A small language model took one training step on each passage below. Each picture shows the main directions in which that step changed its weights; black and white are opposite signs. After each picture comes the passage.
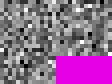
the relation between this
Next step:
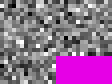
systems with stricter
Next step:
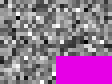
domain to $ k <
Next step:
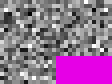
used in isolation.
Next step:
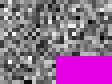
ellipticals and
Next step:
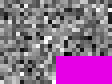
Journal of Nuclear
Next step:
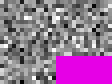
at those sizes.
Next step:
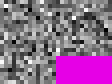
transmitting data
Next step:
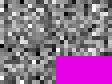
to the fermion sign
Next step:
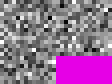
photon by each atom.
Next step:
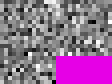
a consequence of the
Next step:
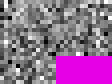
Table 1, as well
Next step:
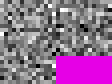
for planets in the
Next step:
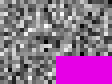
hand, galaxy
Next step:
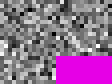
characterisations which provide
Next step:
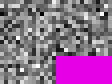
image database
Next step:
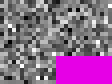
at most $N$
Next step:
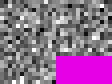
formulated in terms of
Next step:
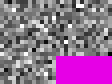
SPtSe on
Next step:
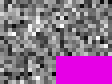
of FSRQs
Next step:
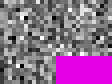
A. T. Journal
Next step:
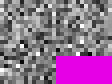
for the vacuum
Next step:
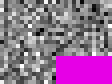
to our approach. On
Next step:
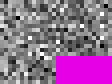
idea is very
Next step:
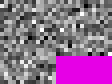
along with disorder in
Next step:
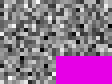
D2. Under
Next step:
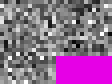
collective operator
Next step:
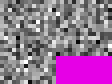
(red dotted
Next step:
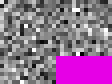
within the unit cell.
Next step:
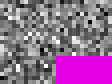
rise to rules
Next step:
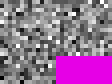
an early stop
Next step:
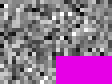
canonical momenta are
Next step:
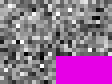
can be related in time
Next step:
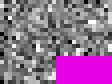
barrier differences
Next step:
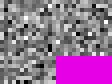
is to start with
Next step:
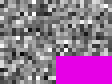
this may allow for specific
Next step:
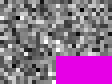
result is shown in Fig.
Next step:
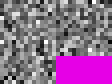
angular scale;
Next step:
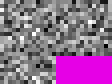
from the practical
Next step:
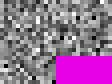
give the observed total
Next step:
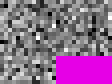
it does not quite fit
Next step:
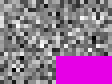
expansion of the
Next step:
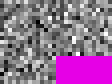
ND contributed to
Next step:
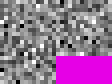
detection yet,
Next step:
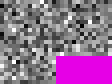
viewing angle
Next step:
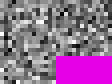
is recognized by
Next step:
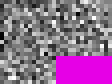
the registration
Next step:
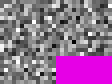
In practice, this
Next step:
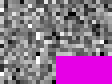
to the maximization of
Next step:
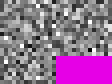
driving technology
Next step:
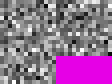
as a consequence of
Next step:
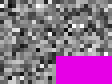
systems with two levels in
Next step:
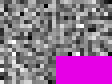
the weak operator limit
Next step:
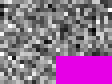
medium as can
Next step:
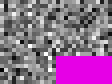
to each hyperedge
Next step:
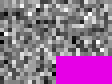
presence of charges in
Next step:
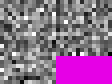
in combination with the
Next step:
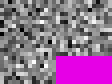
emerging from the
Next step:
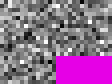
consider $% L$ as
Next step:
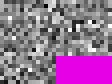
$s$ in at most
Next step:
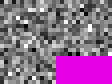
combined power of the
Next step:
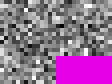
produced sections can
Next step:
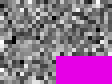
seen in Fig.
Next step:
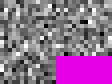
is urgently
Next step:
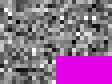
direct centrifugal
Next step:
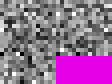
typical limiting count
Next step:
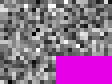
globular cluster
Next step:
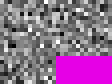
of raising and
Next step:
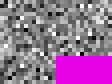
become independent. Note
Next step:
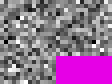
construction. The
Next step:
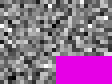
Low-z &
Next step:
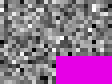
to the second distribution.
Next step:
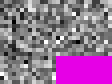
perturb their data locally
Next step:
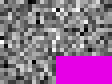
a reasonable
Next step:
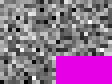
numerically evaluate the
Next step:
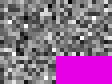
is negative (it
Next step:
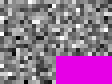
We focus on the
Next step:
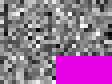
to cover the full
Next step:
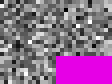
along the marked pair
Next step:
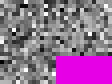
mm $\times$
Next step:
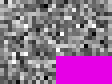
define the dynamical mass
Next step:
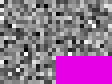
on the size of the
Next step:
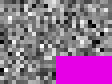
$V$ the volume
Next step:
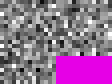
as an amplifier with
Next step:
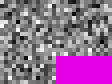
- \mathcal{S}
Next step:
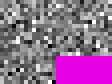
duration of the
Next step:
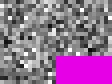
motor neurons
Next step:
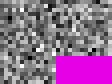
$P$ function in
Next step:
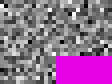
Hall voltage
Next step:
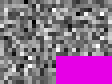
by Cox \&
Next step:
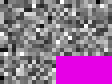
always found in the
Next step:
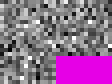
last two relations it
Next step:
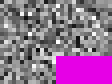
of a meson
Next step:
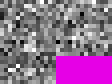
be used for effective quantum
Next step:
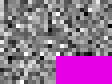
returns the control
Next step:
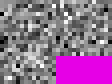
yield stability ratios
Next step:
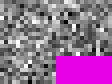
are assortative
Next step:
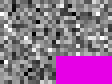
which possesses a
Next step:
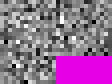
reconstruction and
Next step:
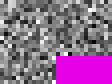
evolution with the latter.
